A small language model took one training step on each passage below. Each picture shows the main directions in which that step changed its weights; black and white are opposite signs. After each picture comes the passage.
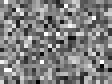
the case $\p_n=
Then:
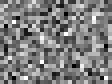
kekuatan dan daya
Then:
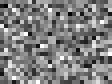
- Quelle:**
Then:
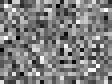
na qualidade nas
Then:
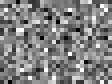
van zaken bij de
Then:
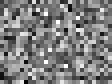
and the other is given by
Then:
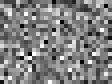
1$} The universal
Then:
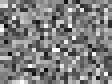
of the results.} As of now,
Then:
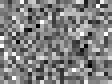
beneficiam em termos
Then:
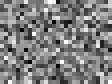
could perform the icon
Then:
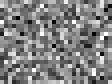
for general graphs. In
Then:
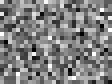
is the only non-trivial
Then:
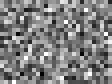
$x=\gamma(y)$ is
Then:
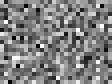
and so on. More
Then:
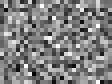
tensor with trivial
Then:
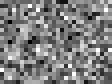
es ja hier auch
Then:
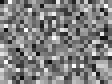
radius. When the
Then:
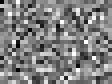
de ponto, o
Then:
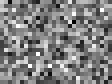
som visar att
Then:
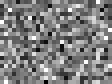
klinik ini,
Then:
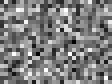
memories have been and
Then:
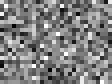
must be periodic and
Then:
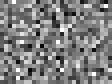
significativa entre la
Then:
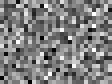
Mai ; Présentation
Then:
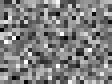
Section 2, let $(I,
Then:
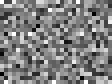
of Canada and the
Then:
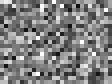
x_i$ for all $i
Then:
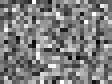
section we derive explicitly
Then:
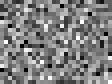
equipped with the
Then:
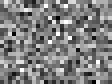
\theta_0]$ where
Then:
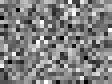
aos limites, e
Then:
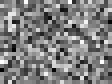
article discusses the
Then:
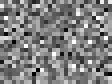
the possible realizations of the
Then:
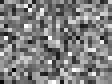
intende sostenere la
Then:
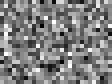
e intelectual.
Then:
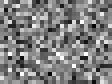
have to be rigorously
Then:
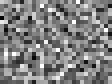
subgroups $B_-$
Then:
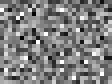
in the above defined Orlicz
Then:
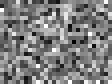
la publicación se
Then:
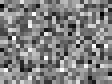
anyway. The case of
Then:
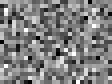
functions $\Phi(x, y)$
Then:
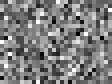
на языковом
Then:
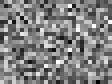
since it involves the use of
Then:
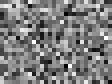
debate acerca das
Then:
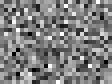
research, business
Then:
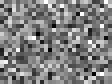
ways to increase
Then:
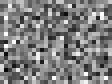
r))$, so that indeed
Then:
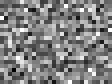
movie move relations
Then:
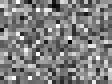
\end{equation} if
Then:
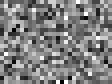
contribute at most
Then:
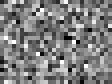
whereas the convergence theory of
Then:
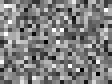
anterior. Para a
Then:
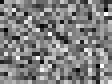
triangle we have $k_1
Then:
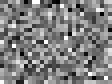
soruyor. Ya
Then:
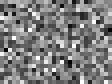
$ will still lie in
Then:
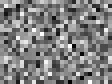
$\Del(L)$, denoted
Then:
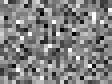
такой базы на
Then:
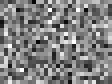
a Riemannian
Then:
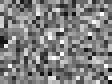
de maximálisan
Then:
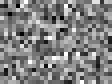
tajriba juda
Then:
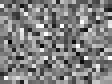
for some complex coefficients
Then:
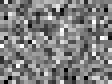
на технических
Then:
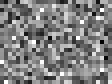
STUDY OF
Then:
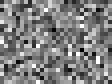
that have enough locally
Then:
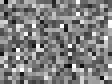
of Magistrate
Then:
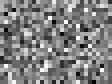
$V$ is the disjoint
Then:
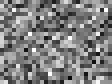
At certain points
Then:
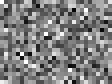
classifying it in the
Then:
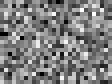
lemma, it follows that
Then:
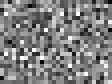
de noticias sobre el
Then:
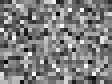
to verify that in the case
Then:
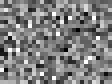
Вместе с
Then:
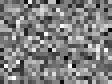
the curve, the parameterization
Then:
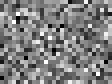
acts as a source
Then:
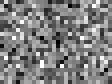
= \varepsilon ^\top
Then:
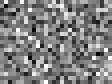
necessary, or sufficient,
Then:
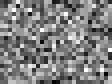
q_j \in R$. Then
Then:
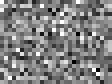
self-similar measure
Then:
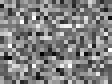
un monto total hasta
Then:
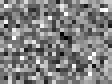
primal and dual
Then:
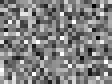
of the stated form. This
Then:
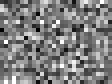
The existence of the bundle
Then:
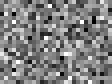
и внедрение их
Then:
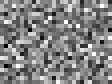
$F$ is a closed
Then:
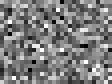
it would be possible to
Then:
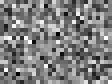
determination of the Lie
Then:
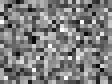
Let \(l\) be such
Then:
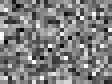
norm, and we prove that in the
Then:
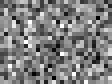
solved with the direct solver
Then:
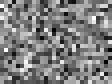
chunki katta
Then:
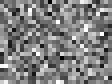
investigated the
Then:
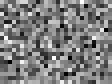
uchun o'ta
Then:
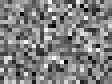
possible to require the
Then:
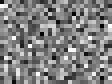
and systematic
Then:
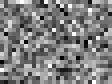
perturbation of $\mathbf
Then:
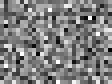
that the open ball
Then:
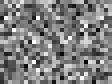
par les Radicalismes et
